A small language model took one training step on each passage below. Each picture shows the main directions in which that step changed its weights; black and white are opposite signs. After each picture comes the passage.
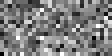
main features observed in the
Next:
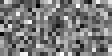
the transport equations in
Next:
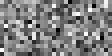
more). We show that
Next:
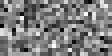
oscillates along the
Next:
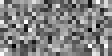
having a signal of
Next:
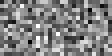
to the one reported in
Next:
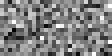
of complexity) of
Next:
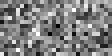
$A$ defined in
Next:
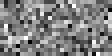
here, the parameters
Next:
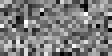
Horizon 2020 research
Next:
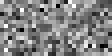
solid black line shows the
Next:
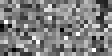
equally important in all
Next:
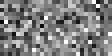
is not. Other
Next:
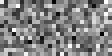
using FeAs as the
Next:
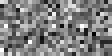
Thus, we can
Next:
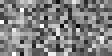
has been supported by the
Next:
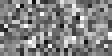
case, the zero energy
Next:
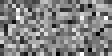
with one or more terms
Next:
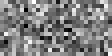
dramatic evolution in
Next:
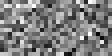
dynamical explanation
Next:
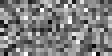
right and from top to
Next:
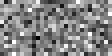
the advantage of
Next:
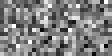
predictive than its
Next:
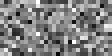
the non-zero
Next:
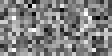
accumulated in the
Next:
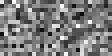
as the neural
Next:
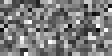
the phonon behavior
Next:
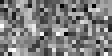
optimum WS cell
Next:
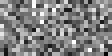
of the PsH
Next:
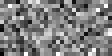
explain the majority
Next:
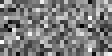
in time, is
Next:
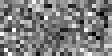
\maketitle It is
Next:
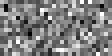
Winter, M.
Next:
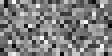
their quoted
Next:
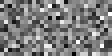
scale is high enough can
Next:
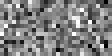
combination with a typical
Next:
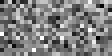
to be demonstrated for
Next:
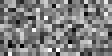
of the item,
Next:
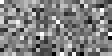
are summarized in
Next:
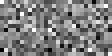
that results from using
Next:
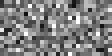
and demodulation are
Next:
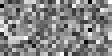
are real numbers, the
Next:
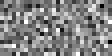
Normalized correlation function
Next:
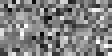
in standard subspace
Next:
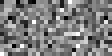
\sp \forall
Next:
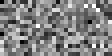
to ensure that the the
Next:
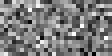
the mean density profile as
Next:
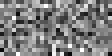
{\sl on the right
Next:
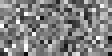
of enrollment
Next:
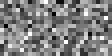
scheme one follows in order
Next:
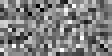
line and the blue
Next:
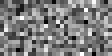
the data fall within
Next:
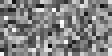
in the dependence of the
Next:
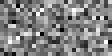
describe the metric and the
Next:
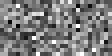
& dimensionless form of
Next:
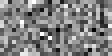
run on a computer
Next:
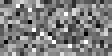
the horizon and the
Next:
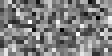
all scales. For the
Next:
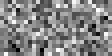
rather compact form.
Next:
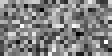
selecting at least
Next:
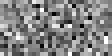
into nucleons and the
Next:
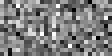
data, which take
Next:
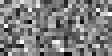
the spectra cannot be obtained
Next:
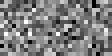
the stability of the
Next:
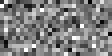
Acceleration Research
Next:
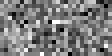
decisions by each
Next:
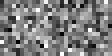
similar to what is found
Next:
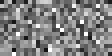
to those result obtained in
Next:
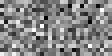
is investigated in this
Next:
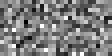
The downsampling
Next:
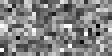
highest unit
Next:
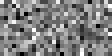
at critical temperature,
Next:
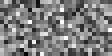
the weak mixing
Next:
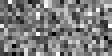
tasks on average)
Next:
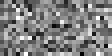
with different power density spectra
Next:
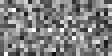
of each pixel
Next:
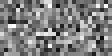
unit change in the total
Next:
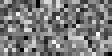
a regular network with the
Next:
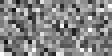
of redshift,
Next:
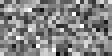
The study of the Fe
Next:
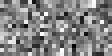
super-algebra relevant
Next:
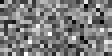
to interpret the
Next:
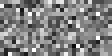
spectral standard stars made each
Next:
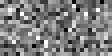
$g$ is the
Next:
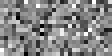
a real parameter. The
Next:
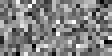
acquire a mass
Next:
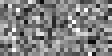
focal position of
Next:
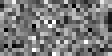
atoms as compared to
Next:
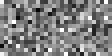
corresponding to the top of
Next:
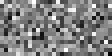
Principle'' instead
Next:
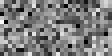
worker in the
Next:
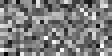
disk is highly
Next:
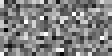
Having initially performed
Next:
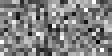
the SOT on
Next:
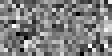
by a contribution from the
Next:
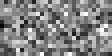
eigenbasis we
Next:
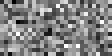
approach enabled by
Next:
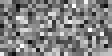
server, serving
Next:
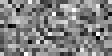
task where we simply add
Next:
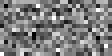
incurring a large
